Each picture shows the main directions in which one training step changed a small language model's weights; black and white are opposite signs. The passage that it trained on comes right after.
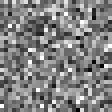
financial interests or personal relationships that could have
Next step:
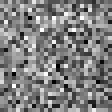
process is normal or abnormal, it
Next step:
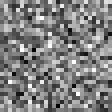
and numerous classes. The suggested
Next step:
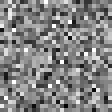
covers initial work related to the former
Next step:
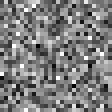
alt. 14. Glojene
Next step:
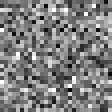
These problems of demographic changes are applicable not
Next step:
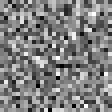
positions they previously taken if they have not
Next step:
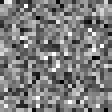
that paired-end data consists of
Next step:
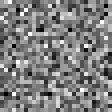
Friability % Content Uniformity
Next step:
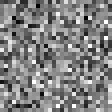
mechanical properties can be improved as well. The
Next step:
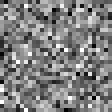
the sintering of powder
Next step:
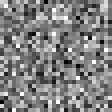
siphoning. To the
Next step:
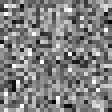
begins to feel his rights and
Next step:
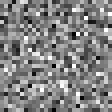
past literature and reports available regarding the
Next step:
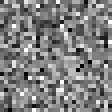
system. From Definition 2.1 and
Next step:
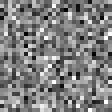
Financial Management, Village
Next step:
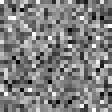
that you can successfully deal with
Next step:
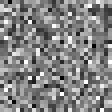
admissions (Pfister et
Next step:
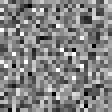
of pupils attending the schools as
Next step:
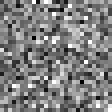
individuals. Obesity was noted in
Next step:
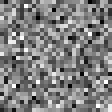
the speaker development component in the second year
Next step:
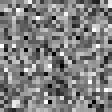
increasing the foam strength, and
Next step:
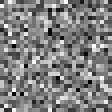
design allows simultaneous acquisition of
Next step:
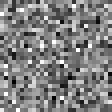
trials should be conducted to evaluate the
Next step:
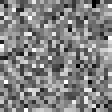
was refused. Perhaps the
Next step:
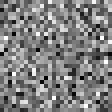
and increases with increase in temperature. The positive values
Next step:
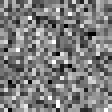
medical schools [18]. RS is an active
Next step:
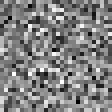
time between performances (in hours):
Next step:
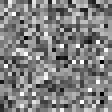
population for a more realistic distribution across the
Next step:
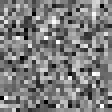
voltage waveforms from the power
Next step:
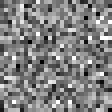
et al, 2017). Due to the lower
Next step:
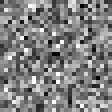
Kring Magenta ApS
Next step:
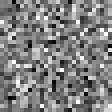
to challenge effective risk management in Nigeria's
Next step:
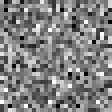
underline the material to check it later – and
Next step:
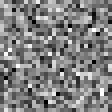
of the analysis reveals the attainment rate
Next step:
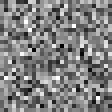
characterize the heat exchanger, according
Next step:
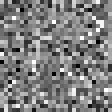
Technology and Information Applications, Diwan
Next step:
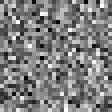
and managing public investment in urban spaces.
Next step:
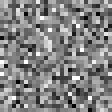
and the development of the banking and finance
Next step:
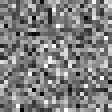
of resources 2.4.1 How will
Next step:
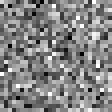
diffusivity of the gas with other
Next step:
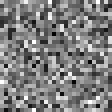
described in the paper use a system of
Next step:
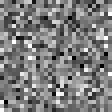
considered is the GPS-RTK and
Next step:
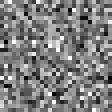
is injected into the first effect of the
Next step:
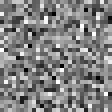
maintenance of damaged infrastructures, high
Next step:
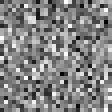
of the planets. Therefore, by
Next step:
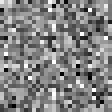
FD structure, the common-mode gain
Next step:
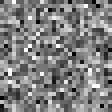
they still have to live and work in the
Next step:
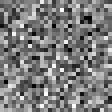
NGO representatives who are working on population
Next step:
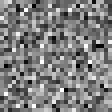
and Microsilica Content This study
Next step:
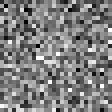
Inside these polygons random samples have
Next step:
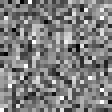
friendly method for the synthesis of
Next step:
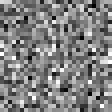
monomer. Based on the work of
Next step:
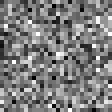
high customer traffic and easy accessibility
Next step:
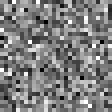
Since betamethasone is one of
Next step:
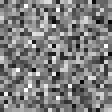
in Indonesian subjects at the same time they
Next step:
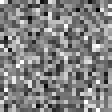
and reclamation. - **Materials:**
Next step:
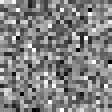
is deteriorating and as a result
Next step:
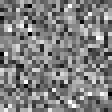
was shown that the assumptions such as
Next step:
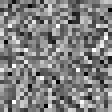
textured tools. At this point, the reduced
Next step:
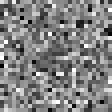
specification does not specifically address availability
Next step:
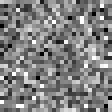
typically have a liner. However,
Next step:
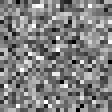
It was then filtered through a glass
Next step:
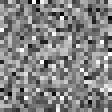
connection with the allocation of the best
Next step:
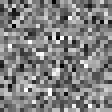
L. Grass Poaceae
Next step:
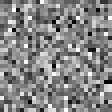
are the same as used in Table 1.
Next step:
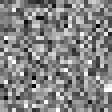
despair. This is one of the
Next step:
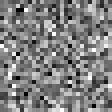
Need seamless connection to other
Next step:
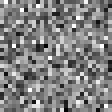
4 hours. Then the mixture was
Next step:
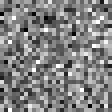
collector distance. The temperature and humidity
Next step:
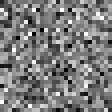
Publishing Company, 1986).
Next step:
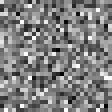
more uncertain final result. Instead
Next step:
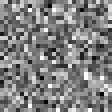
blessing the remotest corners of
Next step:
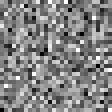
of subjects. In future studies, these sites
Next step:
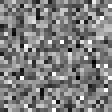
of instruments were used to assess the quality of
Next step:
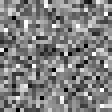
absence from work, higher stress levels and low
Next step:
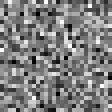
characteristics, studies show that in some cases, women
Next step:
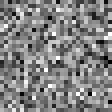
on dynamic light-path allocation.
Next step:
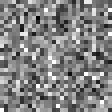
every vertex of $Y -
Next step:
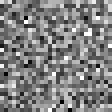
and competitiveness by using cleaner
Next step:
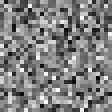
et al. (2018) reported that, in
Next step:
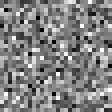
above. You try to understand the relationship
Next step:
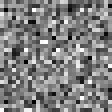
movement of the optical benches
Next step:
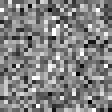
examine 924 articles regarding trends
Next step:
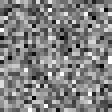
on intergroup comparison, none of the
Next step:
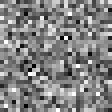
total number of diagnostic parameters that implement a
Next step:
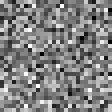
a period of three months and the woman was
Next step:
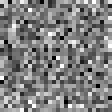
there will be 6 possible results, Passed
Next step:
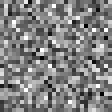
oxidizing bacteria (AOB)
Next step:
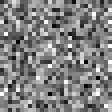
cases. A physician is very clear in
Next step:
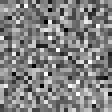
for the future. These experiences can help
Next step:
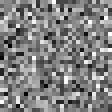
Center Coarse Bounding Box
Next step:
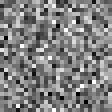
of static strength as the function of failure
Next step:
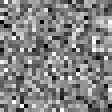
platforms can assist in transforming healthcare
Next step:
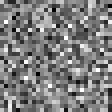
operating condition. Definitely the product
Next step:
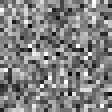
mellitus diagnosis. Each
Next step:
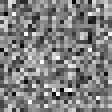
authors perform a literature review and summarize the
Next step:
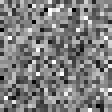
is possible with better exploitation of the image
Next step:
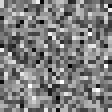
**Figure 2** displays the behavior of
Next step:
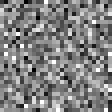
a major contribution to the development of secondary
